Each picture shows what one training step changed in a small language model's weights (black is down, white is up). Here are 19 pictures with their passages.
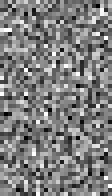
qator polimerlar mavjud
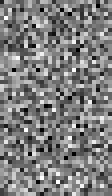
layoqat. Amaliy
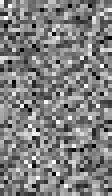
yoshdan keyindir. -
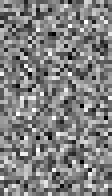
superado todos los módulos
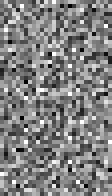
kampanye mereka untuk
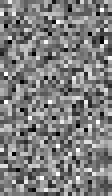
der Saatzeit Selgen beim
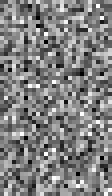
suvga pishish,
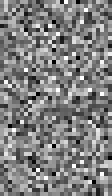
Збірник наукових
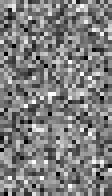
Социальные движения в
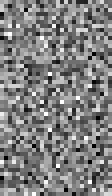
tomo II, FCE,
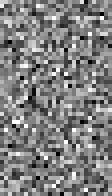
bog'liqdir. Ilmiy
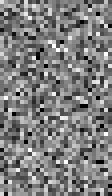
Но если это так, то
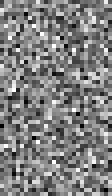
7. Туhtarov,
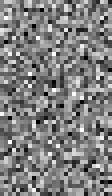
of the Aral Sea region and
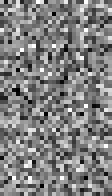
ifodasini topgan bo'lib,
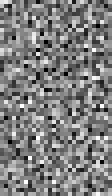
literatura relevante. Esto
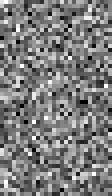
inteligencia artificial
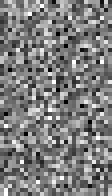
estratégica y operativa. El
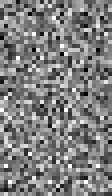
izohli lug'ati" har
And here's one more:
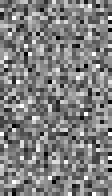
avec les pays membres
